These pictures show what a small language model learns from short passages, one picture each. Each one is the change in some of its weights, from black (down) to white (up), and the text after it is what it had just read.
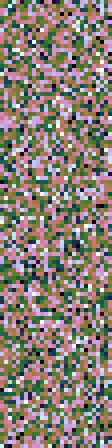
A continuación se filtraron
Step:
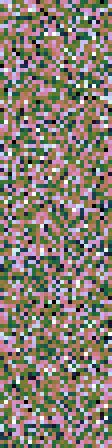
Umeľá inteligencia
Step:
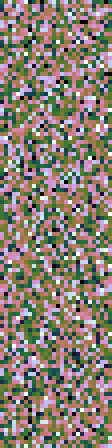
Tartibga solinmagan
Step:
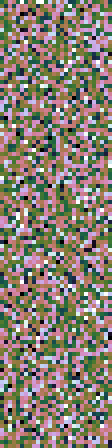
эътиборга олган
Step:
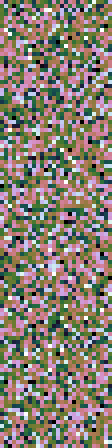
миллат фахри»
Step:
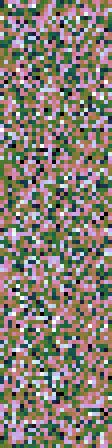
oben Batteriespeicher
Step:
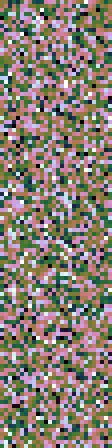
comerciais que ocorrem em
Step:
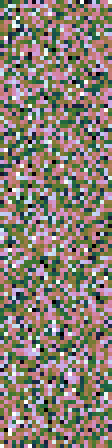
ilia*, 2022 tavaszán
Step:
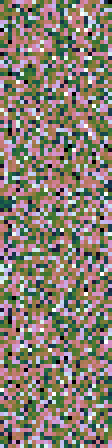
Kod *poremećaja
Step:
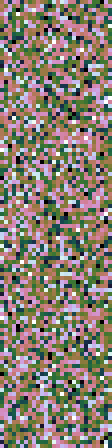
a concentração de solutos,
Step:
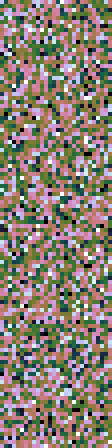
de acción permitiría realizar
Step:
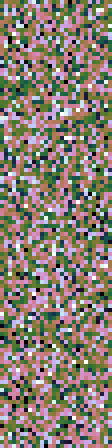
afectivos primarios, para la
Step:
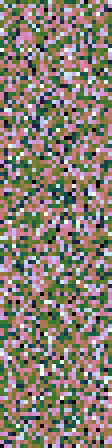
context of accounting.
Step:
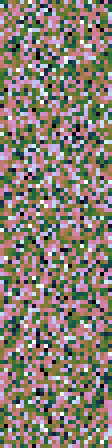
market research 231
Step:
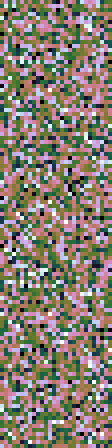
появилась в ответ на
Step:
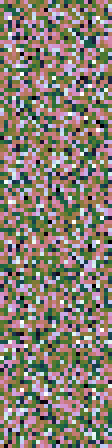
hurmat, boy ranglar va
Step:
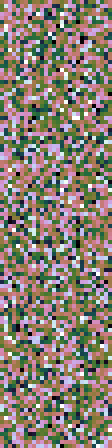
ijtimoiy ta'minot va
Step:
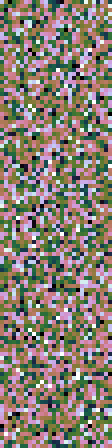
tiveram suas demandas
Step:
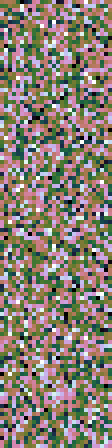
shakllangan mohir tarjimon
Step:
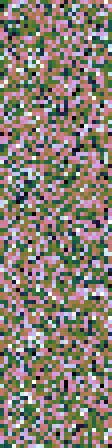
volgende casusposities
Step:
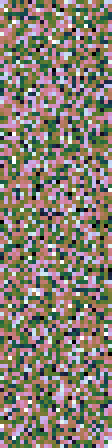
en el apartado 1. 4.
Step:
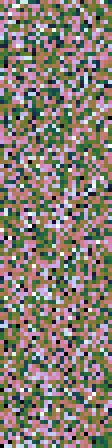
с автоматическим
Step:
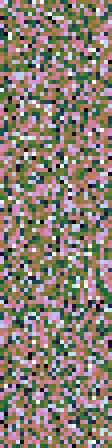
winstbegrippen in
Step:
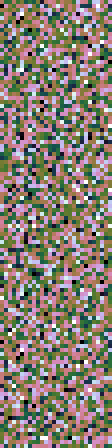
велику увагу
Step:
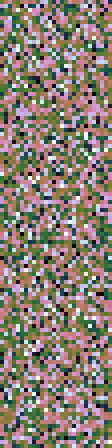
с растительностью[5].
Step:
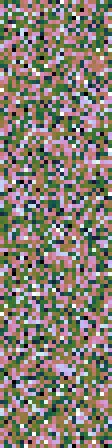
(Б. Бенюка),
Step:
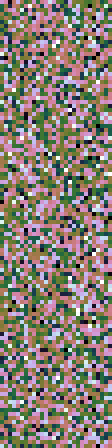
estudio comparativo desde una
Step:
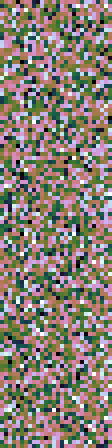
kasb etadi. Jinoiy
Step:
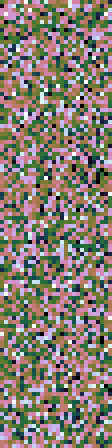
pot considerar un requisit
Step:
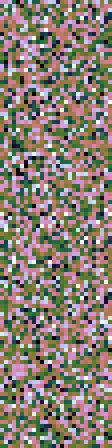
передній лінії
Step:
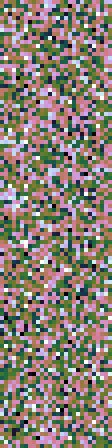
بينما تفردت
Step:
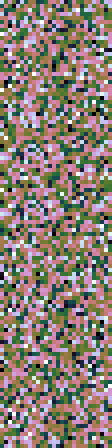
saytlar) insonlarga
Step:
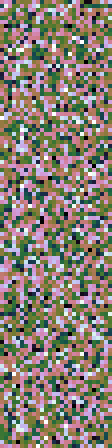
tereddüt bahsinde
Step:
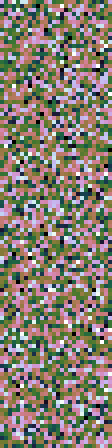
barqarorlikni buzishi
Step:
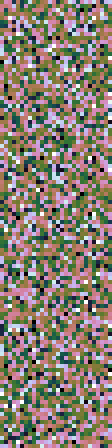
«Теоретичні та
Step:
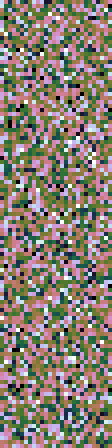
deskriptif, uji
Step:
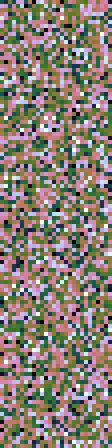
de la Muerte³⁵ sin
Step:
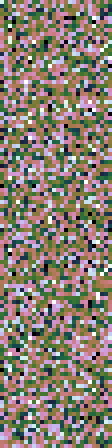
finde es gut mit Lernapps
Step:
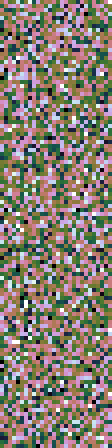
Наукове видання
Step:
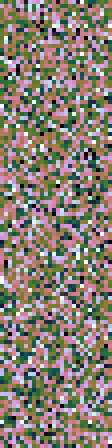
y registrar un inventario
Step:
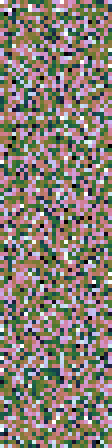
de la enfermedad entre el
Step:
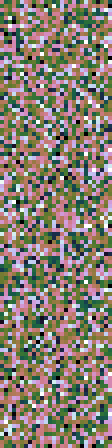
Menurut Rogers,
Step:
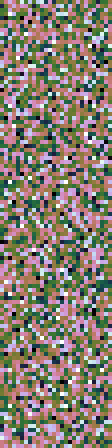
эгаллаб, у ўз
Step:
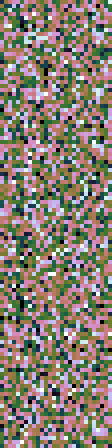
халқаро имижини
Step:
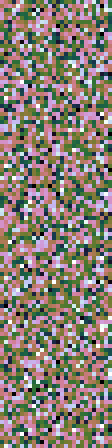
Dr. Omar Hussam
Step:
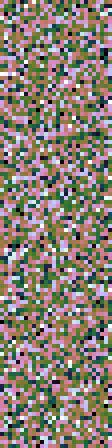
plusieurs voix*.
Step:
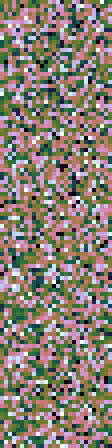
підприємств та
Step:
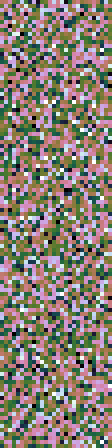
kattalar uchun raqs
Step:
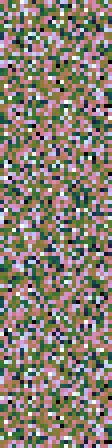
за ред. В. В.
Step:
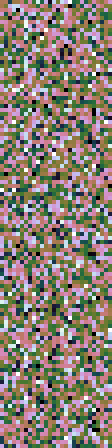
hayot tarziga aylantirgan.
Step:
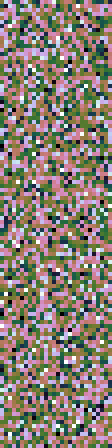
casa, sendo assim,
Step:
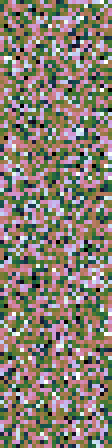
və böyük
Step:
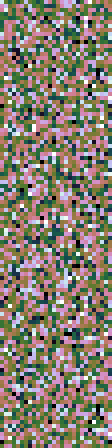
es el protagonista para
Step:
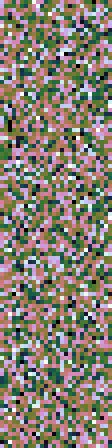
de la serpiente; política;
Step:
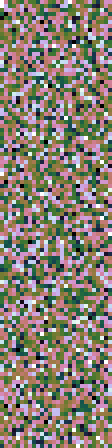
se detalla mejor el
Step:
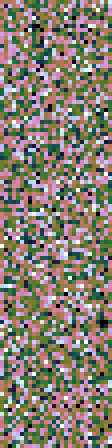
Primary Education: A
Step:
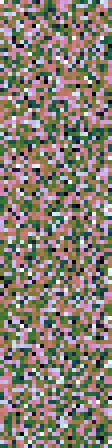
quality. *RAND Journal
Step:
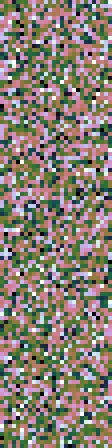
Gerais, bringing
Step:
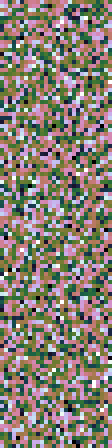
no se concibe que un centro
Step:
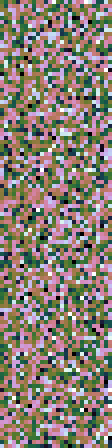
las Ciencias Técnicas en
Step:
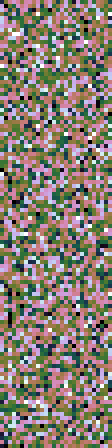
są oceniane
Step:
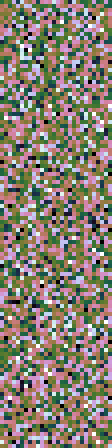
управління. 2016.
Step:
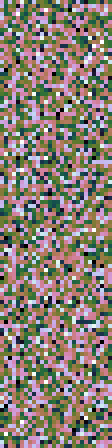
високий рівень
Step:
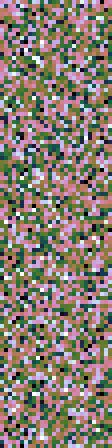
воља у начелу
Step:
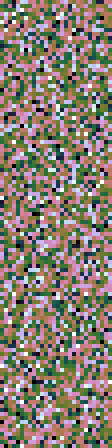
Рис. 1. Типи
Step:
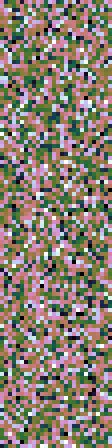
a los cambios de la capa de
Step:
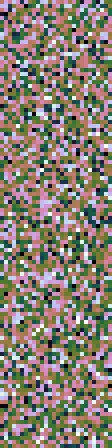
adulterio de su mujer a
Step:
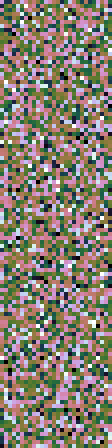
YArim dudlangan:
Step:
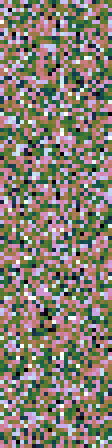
IPS. O objetivo do
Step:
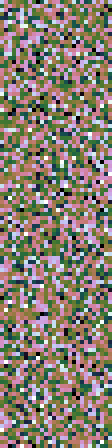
kartoshka va sabzavot
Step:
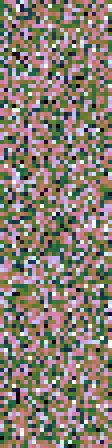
aytganda, raqamli
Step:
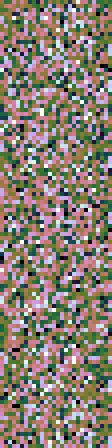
Pedagogică, București, 1996,
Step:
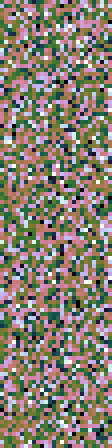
Visual Analysis,
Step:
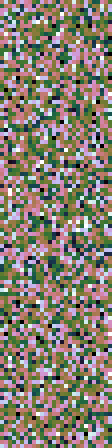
M. Ruhiy dunyo
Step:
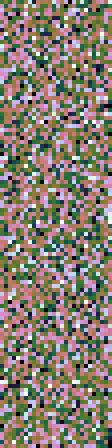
8. Гранчак Т.
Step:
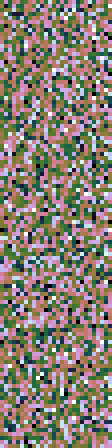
davo choralarining asosiy
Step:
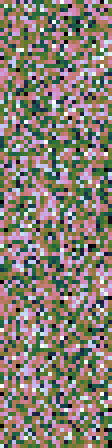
6, 4 ming gektar
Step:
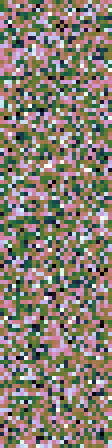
Latino-Americana e do
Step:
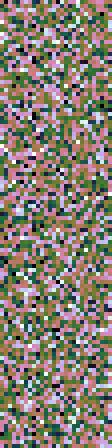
(РМС). Овакав
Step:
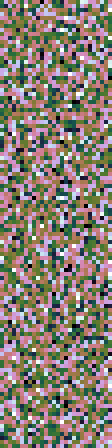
que 49,4% relataram
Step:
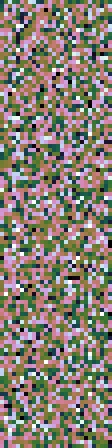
vositalari boshqa
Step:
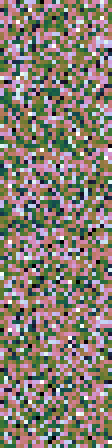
значною мірою
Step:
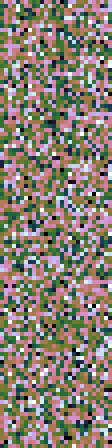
payqamaydi yoki
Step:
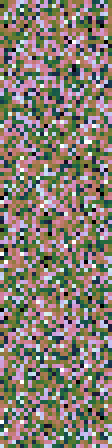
and the opportunities for
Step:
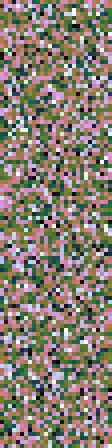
G‘., Sotvoldiyev
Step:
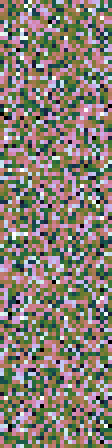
pada waktunya.
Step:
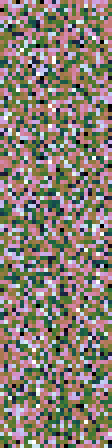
для оцінювання стану
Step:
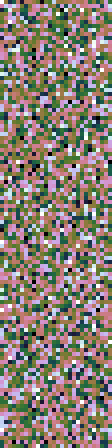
к индивидуальным или
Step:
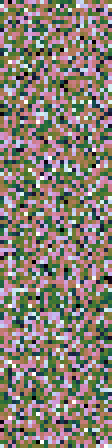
dicapai, serta metode
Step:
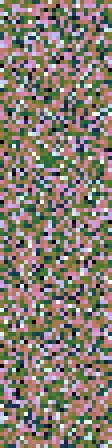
of the introduction of new
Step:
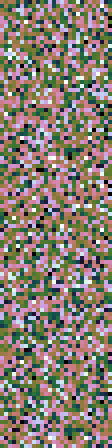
Mehmonlarning oldida bir
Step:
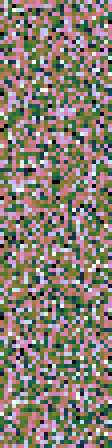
drugby narodov.
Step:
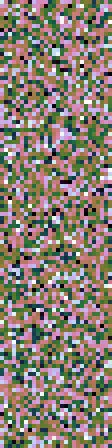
obriga-o a repensar
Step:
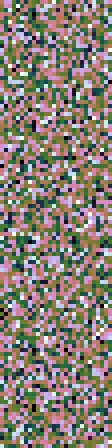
notevole alterazione
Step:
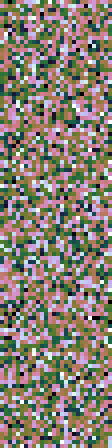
se correlacionam a
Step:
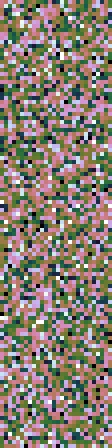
політики держави.
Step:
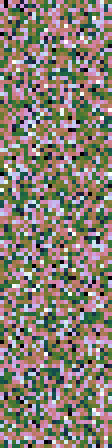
ham, kiyimlarni onlayn
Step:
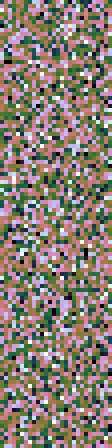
região e que ambas as
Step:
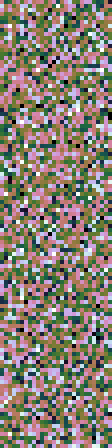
due filoni di *Luck
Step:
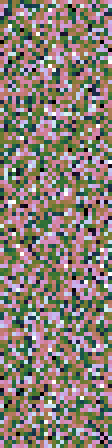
je znatno ispod
